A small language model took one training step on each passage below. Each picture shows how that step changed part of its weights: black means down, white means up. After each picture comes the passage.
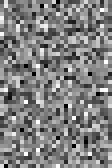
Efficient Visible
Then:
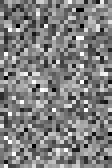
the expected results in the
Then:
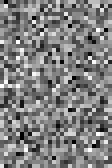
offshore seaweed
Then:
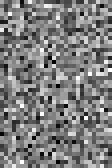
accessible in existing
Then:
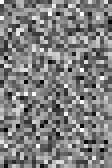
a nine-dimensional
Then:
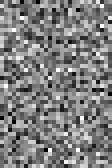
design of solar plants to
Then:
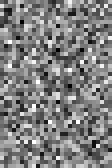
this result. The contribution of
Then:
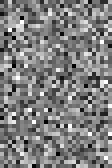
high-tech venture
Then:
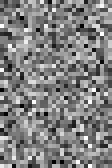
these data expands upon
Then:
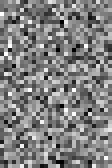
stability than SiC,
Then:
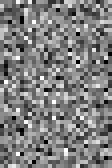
spacetime. In particular, we
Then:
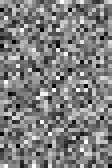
standard enthalpy of
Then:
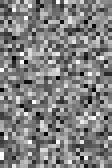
metadata is based upon
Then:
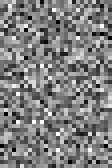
properties of plaster
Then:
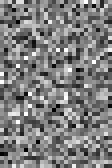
efficient collaboration of
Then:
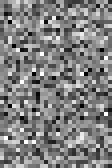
is no loss of
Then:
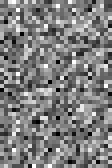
Text lines of the
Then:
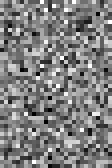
through governmental
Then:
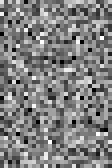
and internal friction
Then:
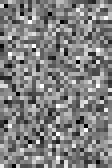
spectra. Our resulting
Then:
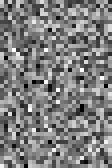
a landing page or
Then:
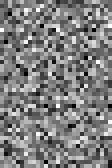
opportunities for
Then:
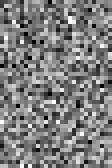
generally, winding
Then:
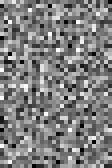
specified by some numerator
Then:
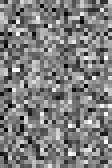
unweighted average
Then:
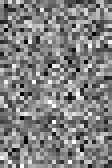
improving the comparative and
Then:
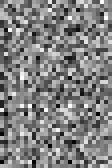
the advantage over all other
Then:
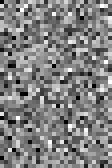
relevant across spatial
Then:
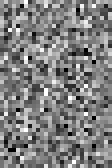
the familiarity with
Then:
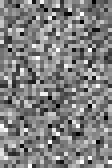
weak ($\beta =
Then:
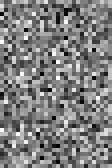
Environment 2 Highly
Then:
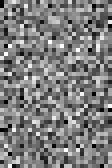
overdoped samples,
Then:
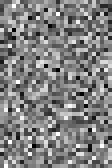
albedo effects,
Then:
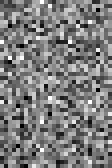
industrial polishing
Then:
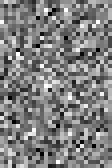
all mineral elements
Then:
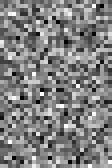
matrix from the dimensional one using
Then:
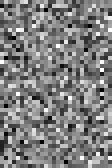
computations of partition function
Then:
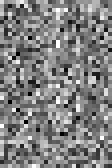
by TRLan or
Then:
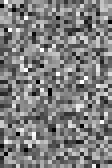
the social institution rather
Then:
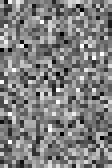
the full potential scheme
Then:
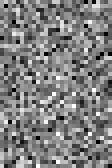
(Clubb *et
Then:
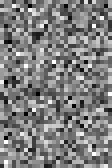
can affect vision,
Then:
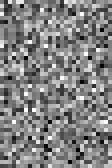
both based on the RF
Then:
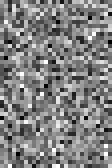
term incorporates both
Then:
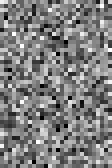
must satisfy, which
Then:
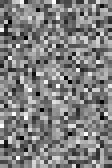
acquired by the
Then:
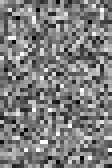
self could be a source
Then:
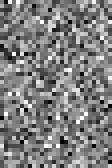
the photon emission rate
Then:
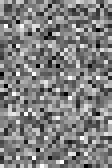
estimated contributions of the
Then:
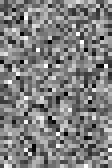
supersymmetric case, when
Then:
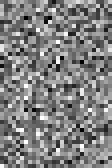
be the first node in the
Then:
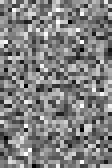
no particles nearby
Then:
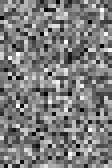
separation becomes
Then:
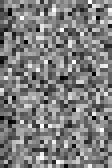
Revolutionary Square
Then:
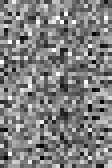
A New Arena for
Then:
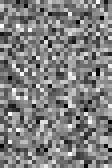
violations that induce
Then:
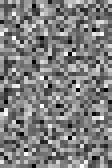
from its boundaries. In
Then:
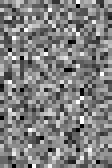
interaction has been one of the
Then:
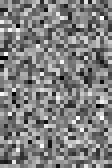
of scattering vector
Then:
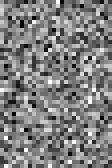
before the upper
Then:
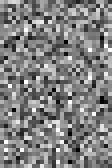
to the search for new
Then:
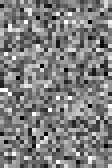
of $r-\phi$
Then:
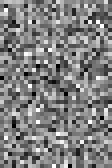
for helpful discussion.
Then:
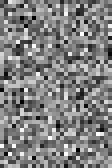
of Fulfilled
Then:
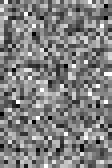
are independent and in involution
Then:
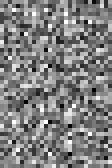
see that the fidelity
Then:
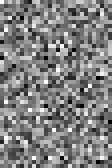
of finite differences, we
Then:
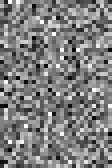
the absence of internal
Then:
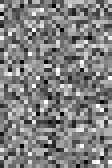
Therefore, similar studies, in
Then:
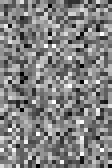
expenditures for
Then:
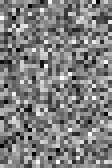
blood used as an
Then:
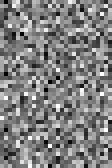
0.7. In another
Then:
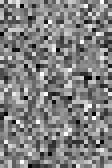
concluded that primary
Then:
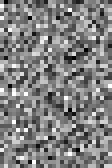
that provides some insights as
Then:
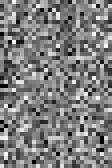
intrinsic charge
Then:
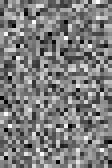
instruction. Program
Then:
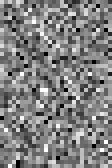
rise in ALP when
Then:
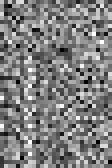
climate change based on
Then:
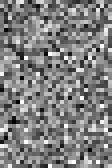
a total of $233$
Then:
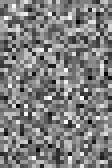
to a sequence of
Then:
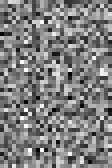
to do more to protect
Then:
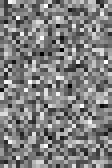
only for simplicity. For
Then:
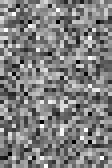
explored, aspects
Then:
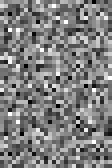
the principles of
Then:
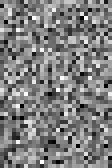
lesion. Malignant
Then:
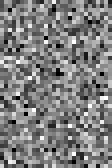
virtual research environment
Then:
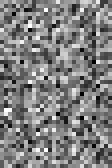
item. For example, if
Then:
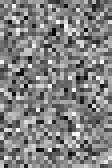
Hermicity condition for the
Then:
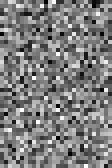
coronary perfusion
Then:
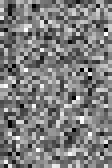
were examined. A comparison
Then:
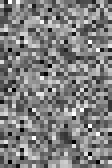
the European
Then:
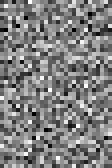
more transformation to normalize
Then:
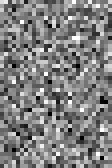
to explore underlying
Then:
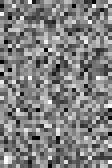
for other TNOs and
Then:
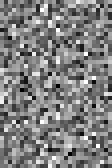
\end{equation} which,
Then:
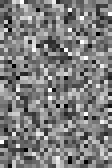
effort to acquire
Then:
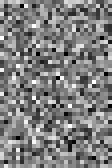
because the LOSs of
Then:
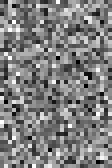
of the neutral gas
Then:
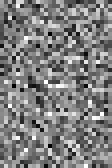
a concentration parameter,
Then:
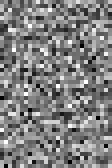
This publication is part of the
